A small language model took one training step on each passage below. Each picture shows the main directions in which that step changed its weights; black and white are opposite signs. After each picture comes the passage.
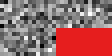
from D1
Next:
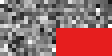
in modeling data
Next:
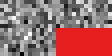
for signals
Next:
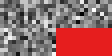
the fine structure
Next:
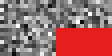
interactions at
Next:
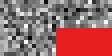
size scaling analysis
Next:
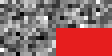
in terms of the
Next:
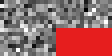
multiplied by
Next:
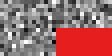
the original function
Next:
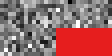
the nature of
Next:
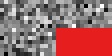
is located
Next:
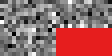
based on mean
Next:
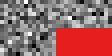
effects for the
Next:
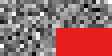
transport of
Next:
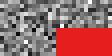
one representation
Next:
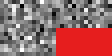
We have found that
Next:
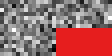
one execution
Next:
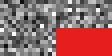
make this
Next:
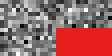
amplitude does
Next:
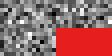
plotting the
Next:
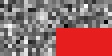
and the average
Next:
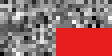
of the eight
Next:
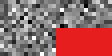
The fit is
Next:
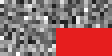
latter, in
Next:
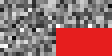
edges of
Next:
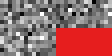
rate of the
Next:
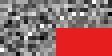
feature of the
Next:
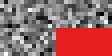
and displays
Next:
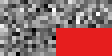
If we
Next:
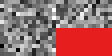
as we shall
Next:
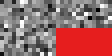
is named
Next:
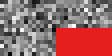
to within an
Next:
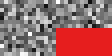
is generated using
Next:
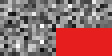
feature in signal
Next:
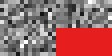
variables to
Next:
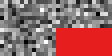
formulation is a
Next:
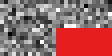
can be also
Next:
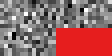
ML to
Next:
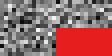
trapped at
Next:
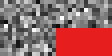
of discord,
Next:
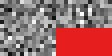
as NSs
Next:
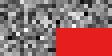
the model in more
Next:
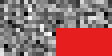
data subset
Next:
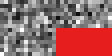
of electrical
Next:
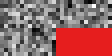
In addition to
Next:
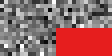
ground states,
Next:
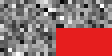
characters provide
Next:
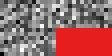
fed by mass
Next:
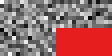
be done,
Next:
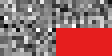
d)$ matrix
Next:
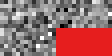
of dispersion
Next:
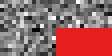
one hand possible to
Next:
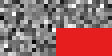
$\alpha$ is
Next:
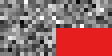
resonators that
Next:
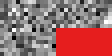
The results obtained in
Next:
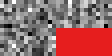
and collective
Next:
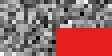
the large list
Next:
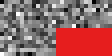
cell. The
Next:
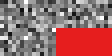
right panel
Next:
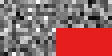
grid &
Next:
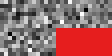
of dark energy
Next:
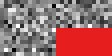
an EGP
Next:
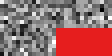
extinction of
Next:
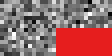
operators in
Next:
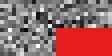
with temperature for the
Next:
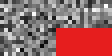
from string field
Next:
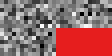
is very hard
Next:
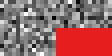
parametric region
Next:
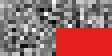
a constant multiple
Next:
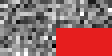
related to the
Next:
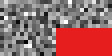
2CS can
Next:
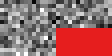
simulated data
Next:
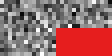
the same functional
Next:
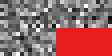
mass motions at
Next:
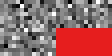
We introduce a
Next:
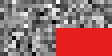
acting on
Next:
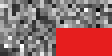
where $a,
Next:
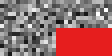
visualize for
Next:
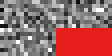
complex systems such as
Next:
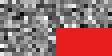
in the range
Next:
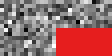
lack from
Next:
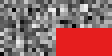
nor the
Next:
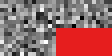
with a factor of
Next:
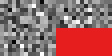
that, for a
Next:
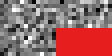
\qquad \rho
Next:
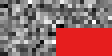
whereas sample
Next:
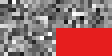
in radian
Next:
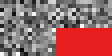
bound under this
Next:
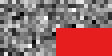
in this section:
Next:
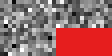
of traceability
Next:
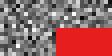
This material is
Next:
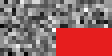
and liquid
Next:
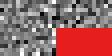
scaling of the
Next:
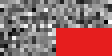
value of 2
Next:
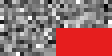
combined wave system
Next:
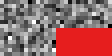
leaks information
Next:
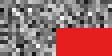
an information node
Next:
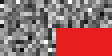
initial and final
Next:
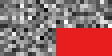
periods in
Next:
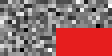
new physics.
